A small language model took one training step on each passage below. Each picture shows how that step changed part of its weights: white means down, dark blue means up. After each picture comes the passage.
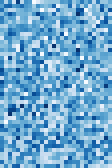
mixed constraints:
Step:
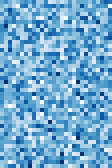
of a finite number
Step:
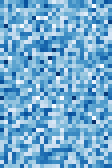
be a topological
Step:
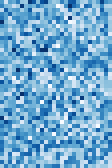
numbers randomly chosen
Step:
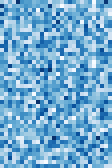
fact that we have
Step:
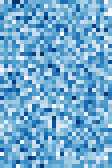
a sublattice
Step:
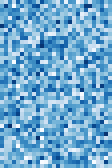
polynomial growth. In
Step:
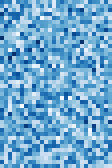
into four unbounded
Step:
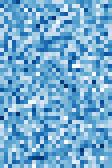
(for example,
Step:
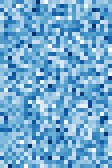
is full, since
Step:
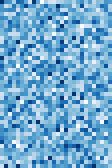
for all $c
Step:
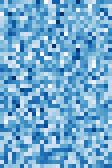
m; \quad
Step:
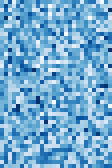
the dominance
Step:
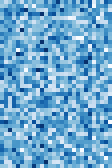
& \tilde
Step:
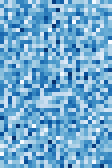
which may lead to
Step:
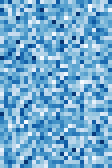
for all }
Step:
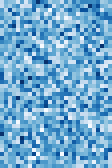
an excellent
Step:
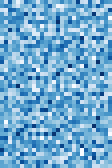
rational approximates is
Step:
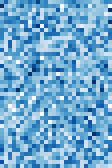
containing the identity,
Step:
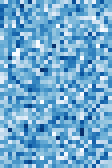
is drawn
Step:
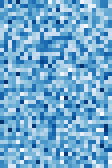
when its integral
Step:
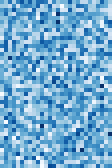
implies that it is
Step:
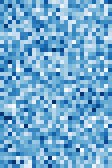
a smooth bounded open
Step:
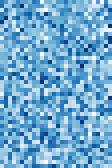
then there exists
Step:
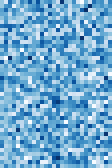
constructions. We
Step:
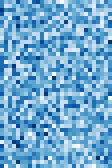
that $f$
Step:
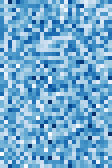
it is the
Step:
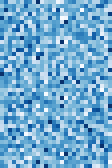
on the subgraph
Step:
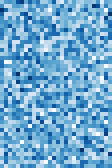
that Assumption
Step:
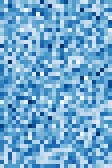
step is required.
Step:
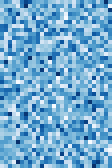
of a topological space
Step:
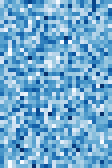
of network modeling
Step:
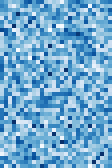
$A$ to
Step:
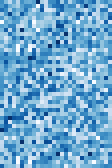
suff} by
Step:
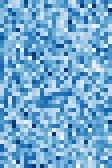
$l$ of
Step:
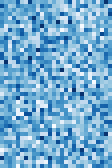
such graph by using
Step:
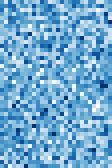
integral is absolutely
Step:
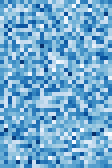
same detour
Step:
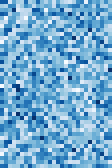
x$ such that
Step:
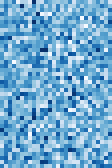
mesh. Some
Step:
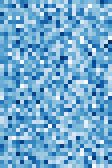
we expect a
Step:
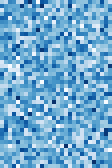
surface diffeomorphism
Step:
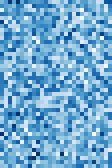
an analytic description of
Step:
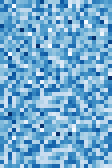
is small.
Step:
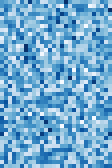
$\phi$, satisfies
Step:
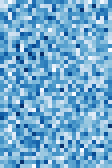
list here as
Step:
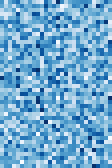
This contradicts the
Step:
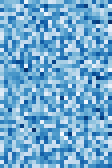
and the hypotheses
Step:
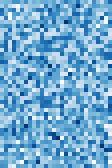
to its indices
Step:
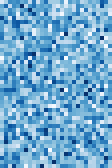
Ricci flow
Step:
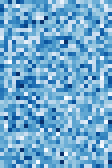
shown that the combinatorial
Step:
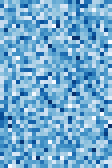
0 are bounded from
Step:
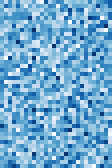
feasible solution
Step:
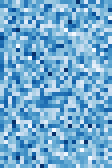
$m$ is
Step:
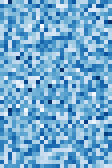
equation is called the
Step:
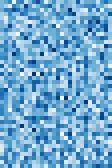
and Table
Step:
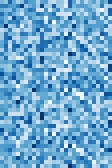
compact complex torus
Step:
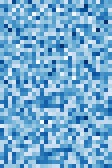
the maximal path's
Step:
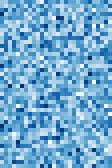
\normalsize The
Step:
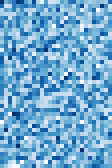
all trajectories for
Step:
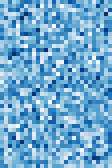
calculations give us
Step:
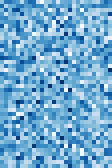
theorem for complex functions
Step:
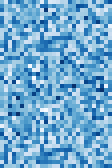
the mathematical
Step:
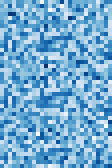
the map induced by
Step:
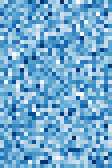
quantities. The
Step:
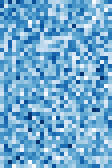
denoted by $\mathscr
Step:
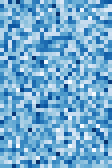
Theorem 2.
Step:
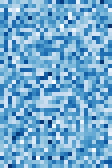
are rough
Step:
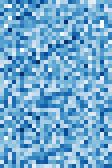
situations that require
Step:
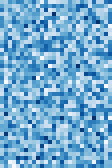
the statement of the
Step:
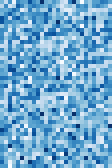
growth with time
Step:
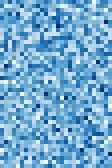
Hence the sequence
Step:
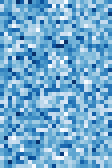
determined by a
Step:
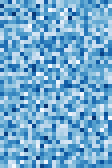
conditional result of
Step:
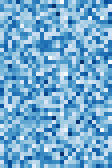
of our Theorem
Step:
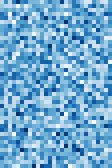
with arbitrary masses
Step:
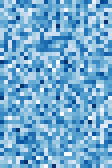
We remark that the
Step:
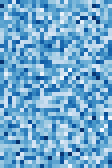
two examples of
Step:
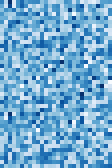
hold in the case
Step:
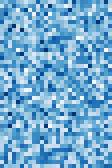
i \leq
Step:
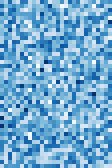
point is also a
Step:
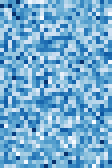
(difference of
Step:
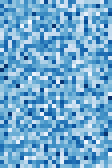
which choice of inverse
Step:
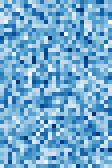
S}$. From the
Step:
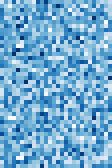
to the multiset
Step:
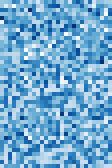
array and
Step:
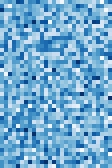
that both the
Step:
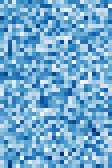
with the ratio
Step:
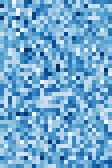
can be computed directly
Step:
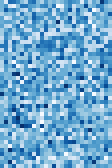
equations whose general solution
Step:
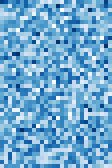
Formula for
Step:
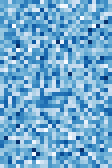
Define a
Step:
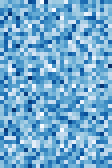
stable locus of
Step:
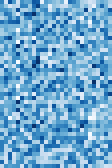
coefficient, thus
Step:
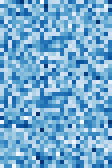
the explicit description of
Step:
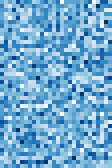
We conjecture that
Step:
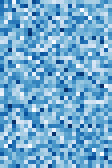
in $t$
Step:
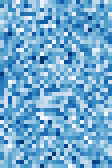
symmetric differences are
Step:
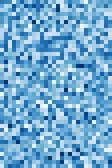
if its local equations
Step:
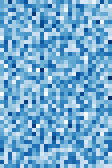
then it is
